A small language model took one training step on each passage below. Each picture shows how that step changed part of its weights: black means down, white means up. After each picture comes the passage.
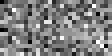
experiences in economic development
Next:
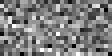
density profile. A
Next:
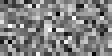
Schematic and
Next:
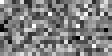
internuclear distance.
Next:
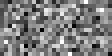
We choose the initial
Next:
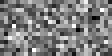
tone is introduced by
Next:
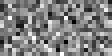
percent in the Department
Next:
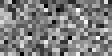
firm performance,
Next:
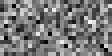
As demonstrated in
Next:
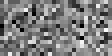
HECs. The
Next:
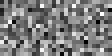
lesions develop,
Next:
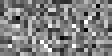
not intrusive and
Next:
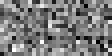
of emergence in
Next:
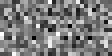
molar amount of
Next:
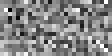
expanded in
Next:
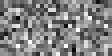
not strictly
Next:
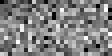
reflection component, respectively,
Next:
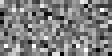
(thousands of
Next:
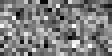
least $k$ from
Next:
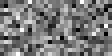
that is indicated by
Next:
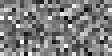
$(\pm)$ regions
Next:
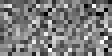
research publications in
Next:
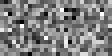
environments demand
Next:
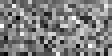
bonded to the
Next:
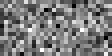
period. We proposed that
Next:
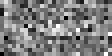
the derivation of
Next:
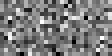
than women, freeing
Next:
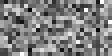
improvements regarding
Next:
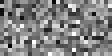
there might be multiple
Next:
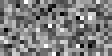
that the presence of the
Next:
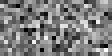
sector. *Applied
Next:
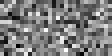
number of internal vertices
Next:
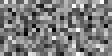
we must encourage
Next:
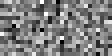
and wrote the
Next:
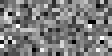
view, community-based
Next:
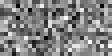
of actor programs
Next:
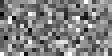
presents an overview
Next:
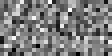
paradigm of
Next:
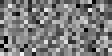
200, which were
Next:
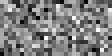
with the organization resulting
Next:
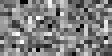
the main fact is that
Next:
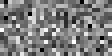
International University,
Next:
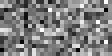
The minimum separation distance
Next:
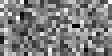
the effciency and
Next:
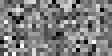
unable to sustain
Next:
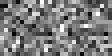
to investigate whether the
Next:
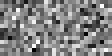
are related by a
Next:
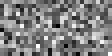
some tools useful for
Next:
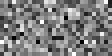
can readily pass through
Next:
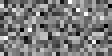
growth rate (the previous
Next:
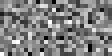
in selection of projects,
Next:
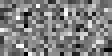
These include skills related to
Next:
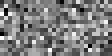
described by Lomb
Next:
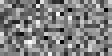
For the low frequency
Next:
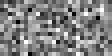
complications call for
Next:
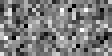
also show that this
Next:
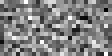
at CNP in
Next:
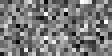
matrices, which
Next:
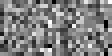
in the following.
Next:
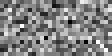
threshold achievable in the
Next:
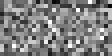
in any of the health
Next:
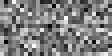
population growth rate with the
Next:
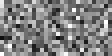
an underlying impurity
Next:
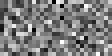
used to extract the
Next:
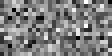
implications of both
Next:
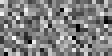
given pumping
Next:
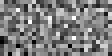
Spectra of
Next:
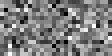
own industry already can
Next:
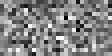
our measurements, we can
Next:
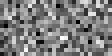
to influencers based
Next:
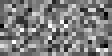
planning. Building on
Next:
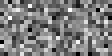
5 times. Table
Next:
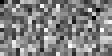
relays are assumed
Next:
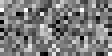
p-value of
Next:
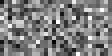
for NaCl
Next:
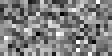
only the projection to
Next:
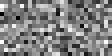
the simultaneous measurement
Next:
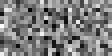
of yam In
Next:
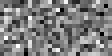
is a created
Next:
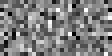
complex permittivity of
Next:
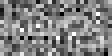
a focus of this
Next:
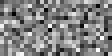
and user satisfaction \\
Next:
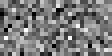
S. *The
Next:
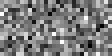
p$ are the
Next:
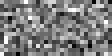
from CNES in
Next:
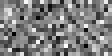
Hamiltonian, except that
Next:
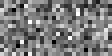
$e$ of the
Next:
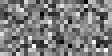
correspond to from Eq.
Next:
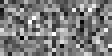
couplings of the top
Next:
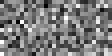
only applies if
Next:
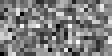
several sources at later
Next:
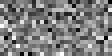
on selective and
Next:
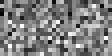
there is a mechanism for
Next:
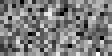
Therefore, I would
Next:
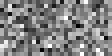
dataset. The split
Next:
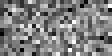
access, measures to
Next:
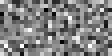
for the exponential
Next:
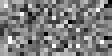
logic levels have to
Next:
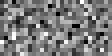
gender did not show
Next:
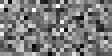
VGG16 model
